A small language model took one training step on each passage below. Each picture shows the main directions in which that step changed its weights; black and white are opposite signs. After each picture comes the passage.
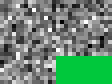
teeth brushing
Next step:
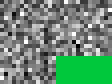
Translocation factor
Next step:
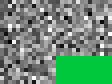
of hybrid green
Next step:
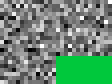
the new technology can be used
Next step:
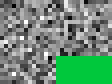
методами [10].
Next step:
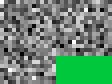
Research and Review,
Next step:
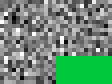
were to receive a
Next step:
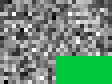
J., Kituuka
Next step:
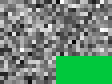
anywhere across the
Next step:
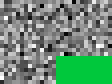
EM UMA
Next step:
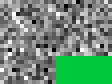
developed to treat large complex problems
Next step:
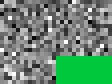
build mindsets and
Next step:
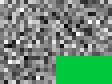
to almost any
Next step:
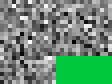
results indicated that the
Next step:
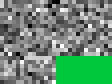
priestor je
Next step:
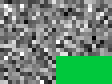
to antibiotics is
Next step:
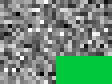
de accesorios
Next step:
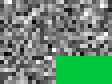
focused on the development of
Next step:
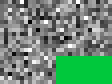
and 3 days. A
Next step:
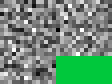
you can do is give
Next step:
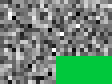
para recepcionar
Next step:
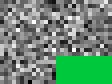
quality in school education.
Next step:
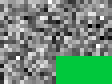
knowledge, skill, experience,
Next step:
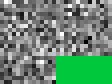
the most obvious
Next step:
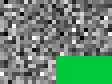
World Bank.
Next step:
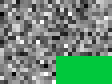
static and dynamic.
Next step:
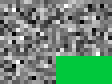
olan demirin,
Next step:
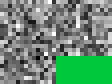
impact energy and Fig. 8
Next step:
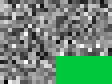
Ibn Sino va
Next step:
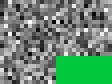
and incentive plans
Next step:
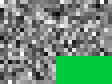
for combustion of
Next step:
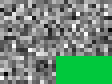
- Textos e
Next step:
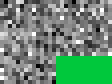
University Press. -
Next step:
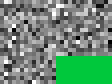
18pt black colors
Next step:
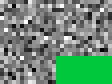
of Neem seeds
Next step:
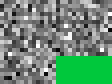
se soucier que
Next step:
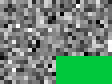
to literature In Fig.
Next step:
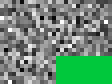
temperature of the source of
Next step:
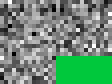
topa olgani
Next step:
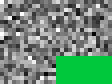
Die Landschaft
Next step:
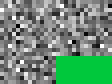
frequently among the classical
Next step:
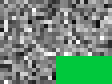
JANE That's
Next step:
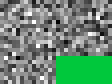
11 cultivar continuously
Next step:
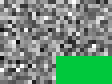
it could lead to an
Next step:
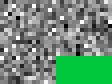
circumference and height
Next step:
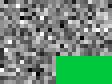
industry. They discuss the
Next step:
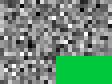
РКС серед
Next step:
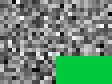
increase in the absolute
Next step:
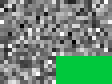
da saúde.
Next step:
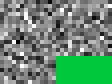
die ungefähr
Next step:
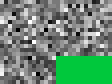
is defined as the minimum
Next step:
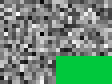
Grape Seedlings
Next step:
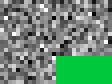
- новый
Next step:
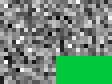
of opportunity regarding
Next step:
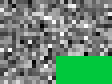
years, this slope
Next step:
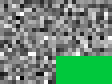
terms of green finance
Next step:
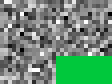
computerized medical
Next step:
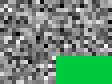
(11), respectively.
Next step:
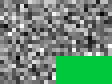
power quality monitoring, line
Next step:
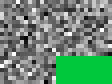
approaches and techniques by
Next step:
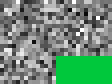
apesar de que
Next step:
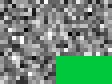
formula is as high as
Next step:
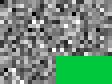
time from ingestion to
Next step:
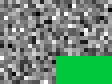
of humans and
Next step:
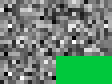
relevant for jeepney
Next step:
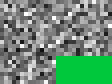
Documental de
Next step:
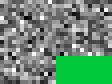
and emotional regulation,
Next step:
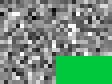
Harris Profile
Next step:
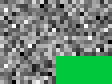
были также
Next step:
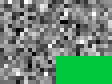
le cas exposé).
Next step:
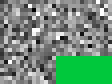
deste projeto
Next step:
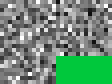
and bottom as
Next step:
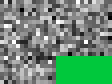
deze uitgave
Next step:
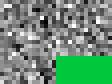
Araguaína -
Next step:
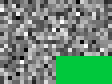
providing services. 3.
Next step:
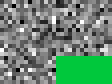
of (3) leads
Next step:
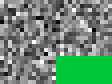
for the other's culture
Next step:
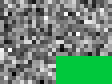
some nations. They
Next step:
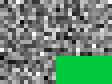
result is based upon the
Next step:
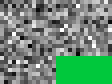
competition all affect
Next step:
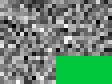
the Gaussian
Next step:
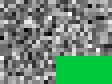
N_B \cdot
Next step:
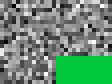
include the ones above.
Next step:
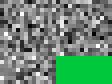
with other states in the
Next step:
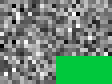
: Geometric variables
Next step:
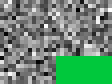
obliteration of the
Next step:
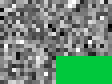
seen from a statement
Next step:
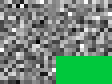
the final decision in a
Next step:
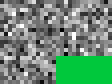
effectiveness recovery is
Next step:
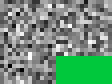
На жаль,
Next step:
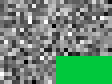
and Zipes does not
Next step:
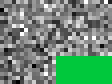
a more comprehensive
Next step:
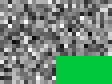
va ta’limotlari
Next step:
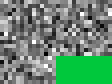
light of apparent
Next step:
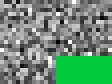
which in turn expands
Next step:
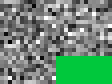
but nowadays
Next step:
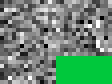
derecho, la
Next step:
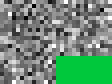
Rebar Waste
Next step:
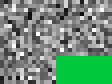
range varied from 7
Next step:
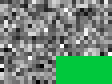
Утрата ее
